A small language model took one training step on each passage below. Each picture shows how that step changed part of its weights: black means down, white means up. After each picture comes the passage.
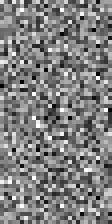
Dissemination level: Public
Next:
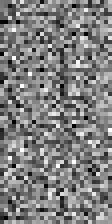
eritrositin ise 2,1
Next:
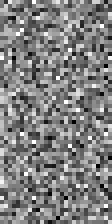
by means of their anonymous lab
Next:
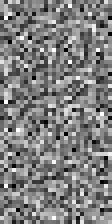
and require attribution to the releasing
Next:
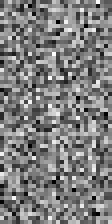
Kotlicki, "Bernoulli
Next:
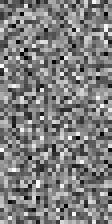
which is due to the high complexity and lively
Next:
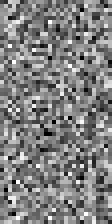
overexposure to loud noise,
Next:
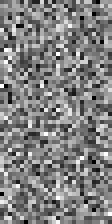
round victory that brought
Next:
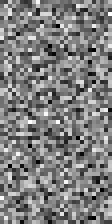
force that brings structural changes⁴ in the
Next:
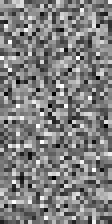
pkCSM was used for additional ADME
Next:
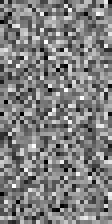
konstruktive Details eines
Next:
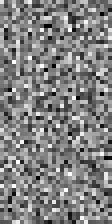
\mid \gamma(P,\lambda)\rangle
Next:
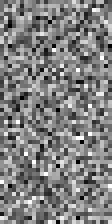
criticized this reductive view.
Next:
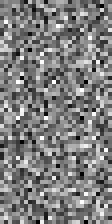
va xizmatlarini ishonchli tarzga
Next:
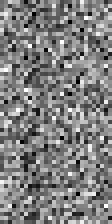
forward and backward sweep
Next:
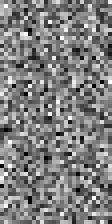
the national parliament. Third, the
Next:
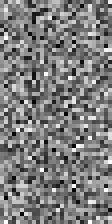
of the Universe $H$ depends on
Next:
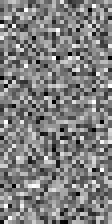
clusters (GCs) are considered to provide
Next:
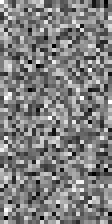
the contribution of the Curriculum
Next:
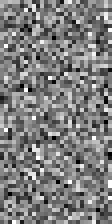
that ensures more accurate and timely data
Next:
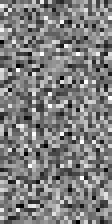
high correlation. For instance, if there is new
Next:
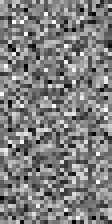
as anything with raising our three young
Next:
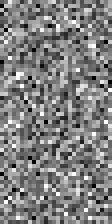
the scanning direction. f) Gaussian fit to
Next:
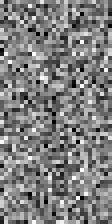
hrs. The turbid solution thus obtained was
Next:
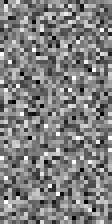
from the isolation variable. The two
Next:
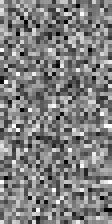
no talking drum were available illustrates how
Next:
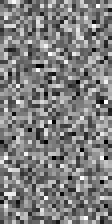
band for 6G by stipulating
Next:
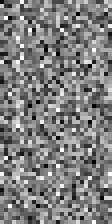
possibility to revoke preinstalled
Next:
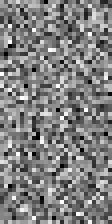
on early blast cells, such as
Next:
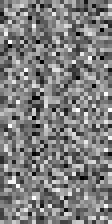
is no better way of proceeding here than
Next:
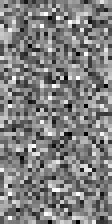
sex and age Educational attainment
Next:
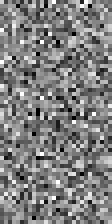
Behavior of Mainland Tourists
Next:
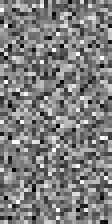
surface was in a state of chemical interaction with the
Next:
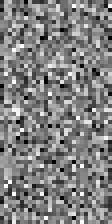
(silver/mercury tooth
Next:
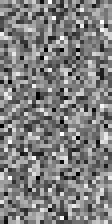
shore of lake Ainakol,
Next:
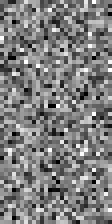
it is now generally accepted that
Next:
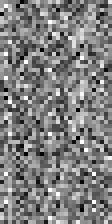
bo'ladi. O'tkir
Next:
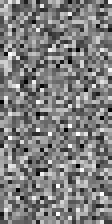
and increasing investment in domestic and
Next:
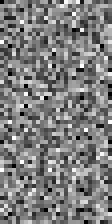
неформальное общение;
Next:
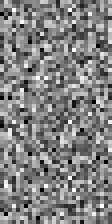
(Бухара) Орипов
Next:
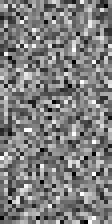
their light-curves are correlated
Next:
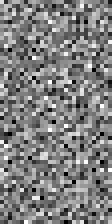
has agency over their data in such systems as
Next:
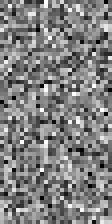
the sheet if they remembered hearing
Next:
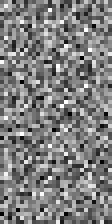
1830. With the opening of the
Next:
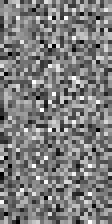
shown in Table 1. Table 1: The experimental
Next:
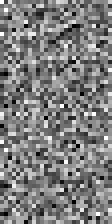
Typical symptoms of MS include
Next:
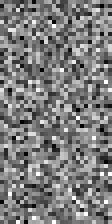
dos itens com crédito das
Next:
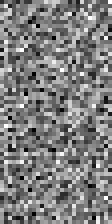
career choice among senior secondary school students with
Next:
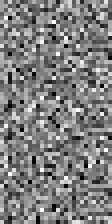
to a total uncertainty on the source emission rate as
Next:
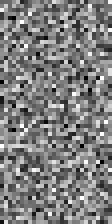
companies using AI in all aspects of their
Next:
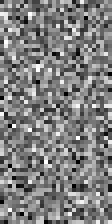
daily tweet count and number of
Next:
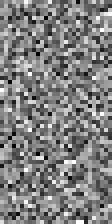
among phylogroups, as detailed in
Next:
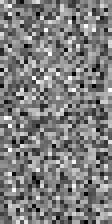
como gerencial y comunicacional. Con base
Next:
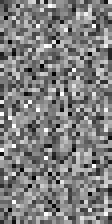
25: ICT $\rightarrow$ 2${\rm
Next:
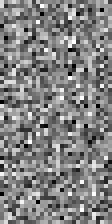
\label{Vint} V =
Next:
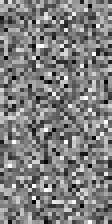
have the same equation for $\lambda$ with the
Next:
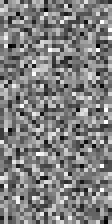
on all the communication activities performed in the five main
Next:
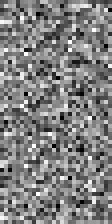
erishish yo'llari haqidagi fan
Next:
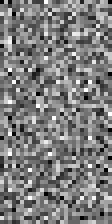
tingkat kebutuhan energi
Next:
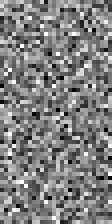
few projectile points, and few
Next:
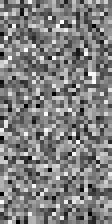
Canada, 6 = Chile, 7 =
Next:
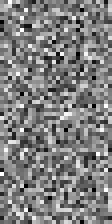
code; and A.D.F.,
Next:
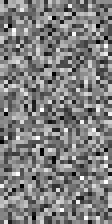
From the above equation we have the following observations:
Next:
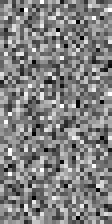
a dispersion of 4.6\,\AA\ per
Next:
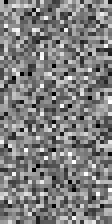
at zero $\Delta \phi$ in the
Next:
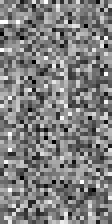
havzasida joylashgan
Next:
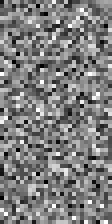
*p-T* conditions, their structures are
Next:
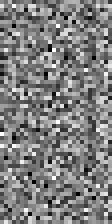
Space Exploration Laboratory,
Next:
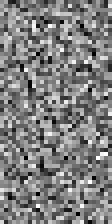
involved in the study. Data Availability
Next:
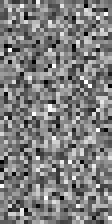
importância da mediação tecnológica no
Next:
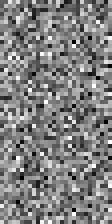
to $14.69\%$ upon incorporating
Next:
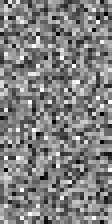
relevant to the phenomenon being studied should be taken
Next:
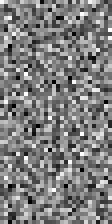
on the flux of Q-balls in
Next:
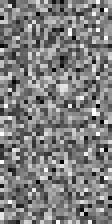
Bu çalışmalar
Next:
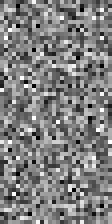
(UL), the University Library of
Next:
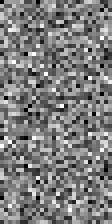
Channel and Norway. Figure
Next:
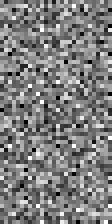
temperature difference was applied due to the resulting fog
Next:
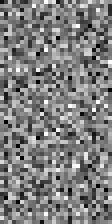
қонун ва шартномага
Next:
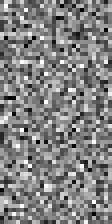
AM-423X. Collected
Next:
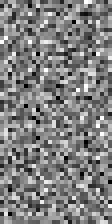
Businesses state that their inability to
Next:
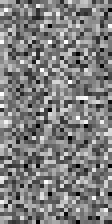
kindnesses and images of what it meant
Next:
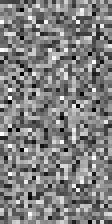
tushunchalar o'rtasidagi
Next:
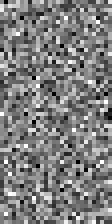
the equation typically used for exciton dynamics in the
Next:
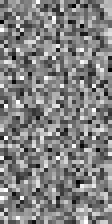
зона; - проживание на
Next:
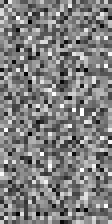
to weight management goals. Further, individualization
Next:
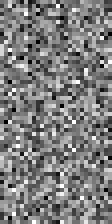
Galactic bar. In addition to stellar bulk motions
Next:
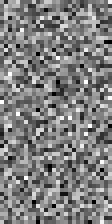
in the number of clusters, referred to as
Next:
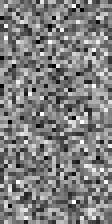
be somewhere in between. Considering the
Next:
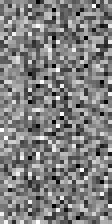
electric field for different temperatures and two different channel
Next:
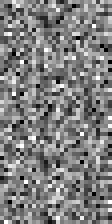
são imprescindíveis para a
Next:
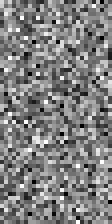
which, by symmetry and properties of the circuit,
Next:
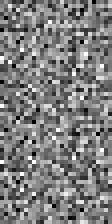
por pesquisadores desde o efeito na
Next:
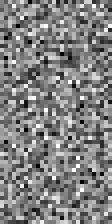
case. Large-Eddy Simulations
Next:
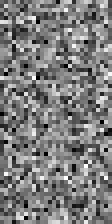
me’yorlarga mos keladigan,
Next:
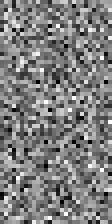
: Software Va : Validation
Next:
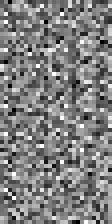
ретроспективный анализ
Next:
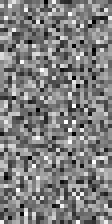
(\textsc{Nade}), and estimate each
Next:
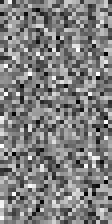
la de Mentzer, programamos el
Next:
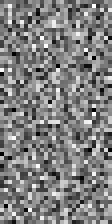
tadan 60 tagacha urug‘lar
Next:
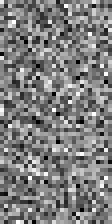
- odamlarning o'z utilitar
